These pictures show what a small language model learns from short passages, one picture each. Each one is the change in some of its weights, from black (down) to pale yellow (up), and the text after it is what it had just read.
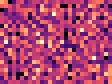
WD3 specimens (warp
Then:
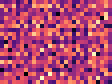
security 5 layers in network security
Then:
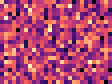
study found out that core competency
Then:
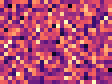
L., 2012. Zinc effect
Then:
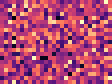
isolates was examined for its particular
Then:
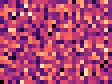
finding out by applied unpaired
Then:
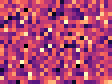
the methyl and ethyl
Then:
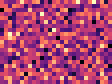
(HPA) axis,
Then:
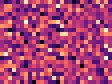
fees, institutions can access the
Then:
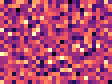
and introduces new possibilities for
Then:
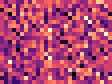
imagery from the Earth Resources
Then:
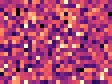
so far influenced the distribution of dedicated
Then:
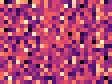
and institutional levels where the objectives,
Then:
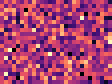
this research adds to the body
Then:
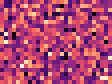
effect of mesenchymal
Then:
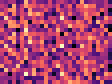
accept full responsibility for the content of
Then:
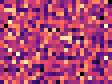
thickness, optimization method can be proposed
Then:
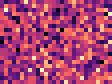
media that people who have found themselves
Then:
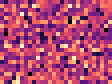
impact given is more comprehensive and
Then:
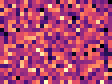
forward this dissertation to
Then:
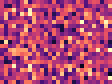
limit recommended by the World Health
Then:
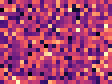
IgG) that was a
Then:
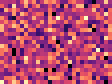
superoxide radicals (Type
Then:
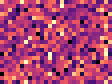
was on an island surrounded
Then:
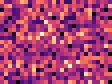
of the same fiber compaction
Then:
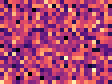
Public Utilities Commission.
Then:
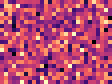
as green, nature, and environment
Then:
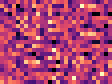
Polymerization was carried out
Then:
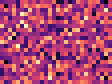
catalytic cycle as follows.
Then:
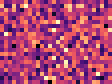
number of families arriving, the
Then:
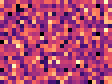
ICM morphology were evident in
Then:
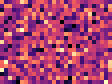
of the TF. That is
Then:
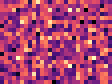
as a single-stage
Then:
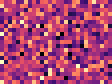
up with a rough traffic light system
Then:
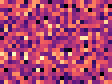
Peri-op Transfusion
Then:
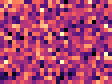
Subsutural ramp of
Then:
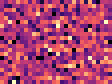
vitro* fertilization and
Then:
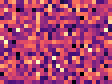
For one's search, it can
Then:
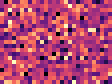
have been extensively studied for
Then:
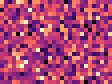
and the schematic shown in
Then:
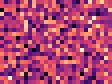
involved in negotiations and
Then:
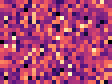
the official [project website](#).
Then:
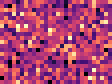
reactive NST result Risk of
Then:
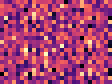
the essence of participants'
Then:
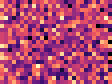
data collection. An electronic scale was
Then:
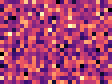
that can assist in breaking the
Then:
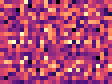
to facilitate the identification of funding
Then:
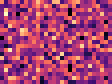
6 displays the $a -
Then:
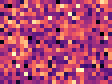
molten products. However, the
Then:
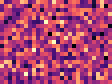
of geogrids and the
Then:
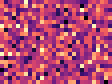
interest groups, multi-level European
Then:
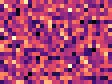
on the baggage claim
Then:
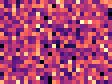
geometry Interest Inventory
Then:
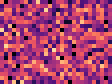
- Third-party
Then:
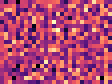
includes adapting educational and training approaches
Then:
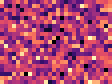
level gains *intentions
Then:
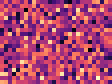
this family of functional materials, a
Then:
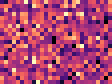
countries. In recent years, the
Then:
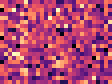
discharge procedure. This
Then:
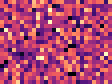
In this study, we evaluated the
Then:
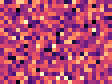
and a part's ability to develop
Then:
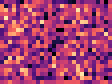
full-scale design. C.
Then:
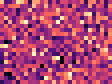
and reducing the resilience of
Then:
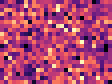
articulated soft robots.
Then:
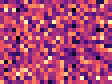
language teacher or an English marketing
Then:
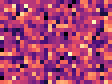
paper pursues two main
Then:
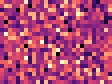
to grow in the future. According
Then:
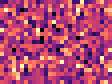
English appears to be elaborated
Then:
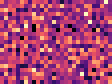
it should solve the following educational
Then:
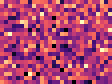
for purposes of mentoring and
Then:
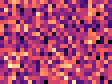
At a general level, there is
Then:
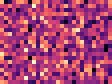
and satisfaction of the users.
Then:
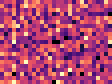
permanent migration coexisting
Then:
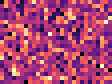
s\varphi s\psi
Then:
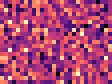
55 and primer extension at 72
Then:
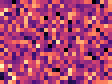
program follow-ups.
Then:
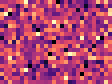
had stroke during hospitalization.
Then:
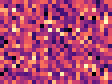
stage of lignite humic
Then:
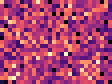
1)$ -primitive
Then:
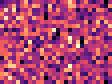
way, clearly defining outcomes,
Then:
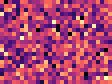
will persist in making a structure
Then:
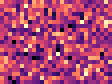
characterised by a continued push
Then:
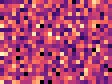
temperature and consequently the conversion efficiency
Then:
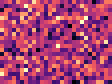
genomics. I am
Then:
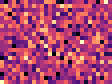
school are preparing a play for
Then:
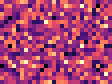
of sickled cells to the
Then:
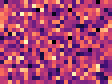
outcomes. Hematoma
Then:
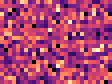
were given Indian citizenship vide
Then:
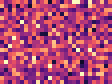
TCM. In the future
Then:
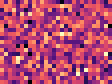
engaged in meaningful and authentic language
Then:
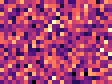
is the dire need of the
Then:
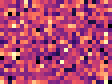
supplement on laccase production.
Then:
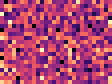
are numerous articles expressing the
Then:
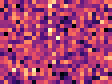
Engineering Degree of the University
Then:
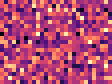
In summary, the researcher found all
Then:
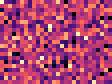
in **Figure 6**. Target
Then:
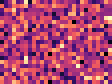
shaping the overall tourist experience
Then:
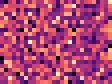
skills effectively, expressing their
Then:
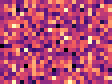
investigates the poorly understood
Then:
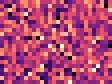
carcinoma (1%).
